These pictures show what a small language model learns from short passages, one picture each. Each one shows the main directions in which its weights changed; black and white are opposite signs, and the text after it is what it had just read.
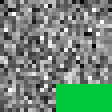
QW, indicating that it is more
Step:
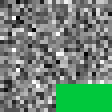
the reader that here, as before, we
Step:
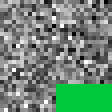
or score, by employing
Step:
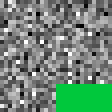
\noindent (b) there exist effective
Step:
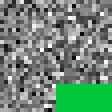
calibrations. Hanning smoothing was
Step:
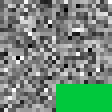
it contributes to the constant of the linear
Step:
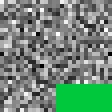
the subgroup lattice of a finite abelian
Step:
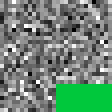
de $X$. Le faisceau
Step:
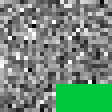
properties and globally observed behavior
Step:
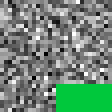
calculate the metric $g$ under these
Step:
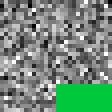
protons of initial laboratory energy
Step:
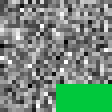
relação afetiva com esta
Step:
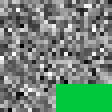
The current implementation of EXONEST
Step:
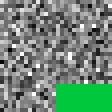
şiddet olaylarına
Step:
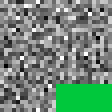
of coblation, diode laser
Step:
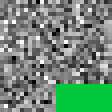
asosi uning ijobiy
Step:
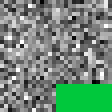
be the set of real numbers, integers,
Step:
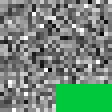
and corresponding very poor statistical weight. The
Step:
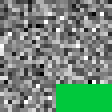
2010\\ Montpellier France}
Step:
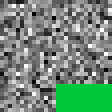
and relate it with positive unital linear
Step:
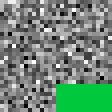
the detector is off, that is in
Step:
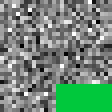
\end{equation} This is because
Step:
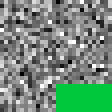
est né également, comme les
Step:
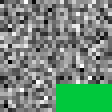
isomorphism whenever $k$ is quadratically
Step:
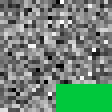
$S_\delta < \IF$ almost
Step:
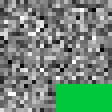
k\leq p_{n}$, we consider
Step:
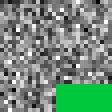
the momentum equations, which were not included in
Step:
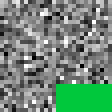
ako aj v ústavoch
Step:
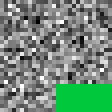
which had been reduced with the default
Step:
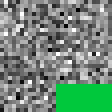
thus increasing the collision energy in later
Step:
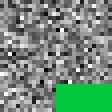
The boundary maps $kk_n\to
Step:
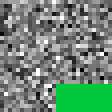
Two different DAQ circuits were
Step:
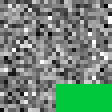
modulo $27$. \bigskip
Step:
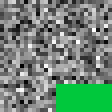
the integrand: as $\tau \to
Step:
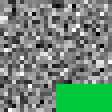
process models based on a synthesis of
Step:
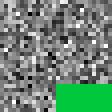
\rho_q=\emptyset$ for
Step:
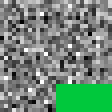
\medskip\par\noindent{\bf Theorem
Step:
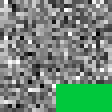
Furthermore, since the gravitational analogy
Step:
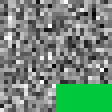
\eqref{M2LT}, we
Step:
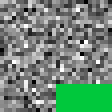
globalizatsiya ijtimoiy
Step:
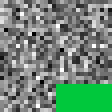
ҳолатда муаллиф
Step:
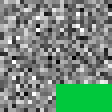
untuk menggunakan berbagai sumber yang
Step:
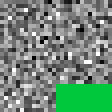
as Osborne's conjecture. The
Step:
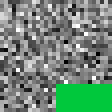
developments related to the Higgs signal
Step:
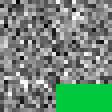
arttırmak yerine,
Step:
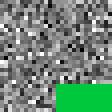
diálogo entre a criação
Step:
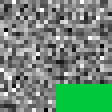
KNORST, M, et
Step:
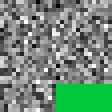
juntamente com os demais
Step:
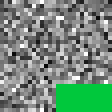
Personality Analysis. The
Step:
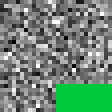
ва Португалия
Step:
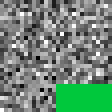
arise in many other fields, including
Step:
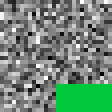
asarlari bilan oʻz
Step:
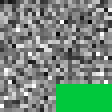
the corresponding results in the table suggests that
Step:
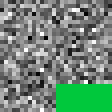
of Music Education in
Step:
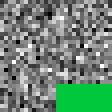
treatment. 626 Hormone
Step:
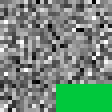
asosi hisoblanadi.
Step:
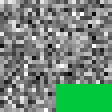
the phase $H(q_z)$
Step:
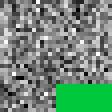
its quantum numbers are built up from these
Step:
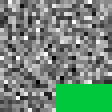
below the median \HI\ scaling
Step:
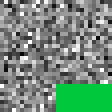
individually but preserves them jointly.
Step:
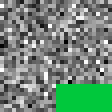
%$n=8$. The figure
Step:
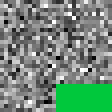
optical Galton board simulates
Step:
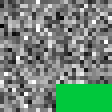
28 dekabrda Parijda
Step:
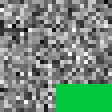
entretanto, é apenas um
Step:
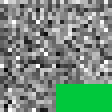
a bounded simply connected domain in $\Bbb
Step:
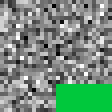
linear solves with $\W$ in
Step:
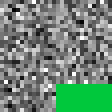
Por outro lado, modelos como
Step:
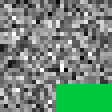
Haar measure on $G$, and
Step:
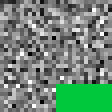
the magnetization of the DW and an
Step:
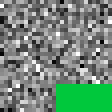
sifatida tadqiq etadi.
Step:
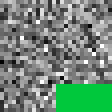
a family of systems depending on the parameters
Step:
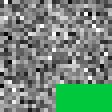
For the effective bounds, Farhi
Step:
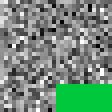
по пяти приоритетным
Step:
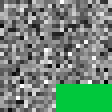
através de entrevistas em
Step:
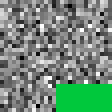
água para compreender a
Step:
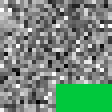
Олимларнинг фикрлари
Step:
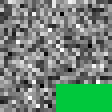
was detected during the recent survey in
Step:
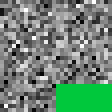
empresarios no invertirán hasta
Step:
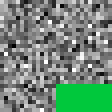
XX ст. Це
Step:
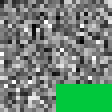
*Общественные науки в
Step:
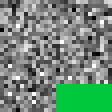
solutions are generated and filtered based on
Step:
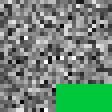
we obtain \begin{align}
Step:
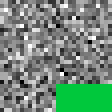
информации, информация,
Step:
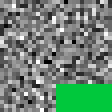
&=\ \underset{n \ra
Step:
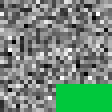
$R$ has finite characteristic different from
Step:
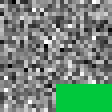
URN} The User
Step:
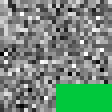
immediate holographic interpretation is less
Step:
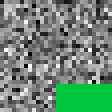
the discussion died out naturally when the focus
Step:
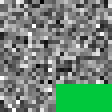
bone mineral density in
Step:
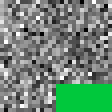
дардга чалинди.
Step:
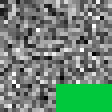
و شبیه سازی
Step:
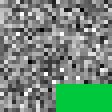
аниқланди. Шуни
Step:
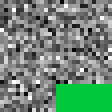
defined by sandwiching the gauge
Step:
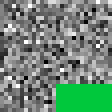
Fang for telling him
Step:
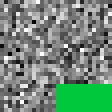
model for differential $\KO$-theory from
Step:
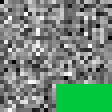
yondashuvni rivojlantirishga
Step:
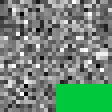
часть кочевников
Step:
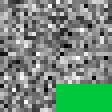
fit the stellar continuum and emission lines,
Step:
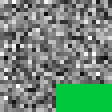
1, the estimation effect of the drift
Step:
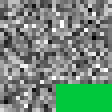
do PAC mensuradas com
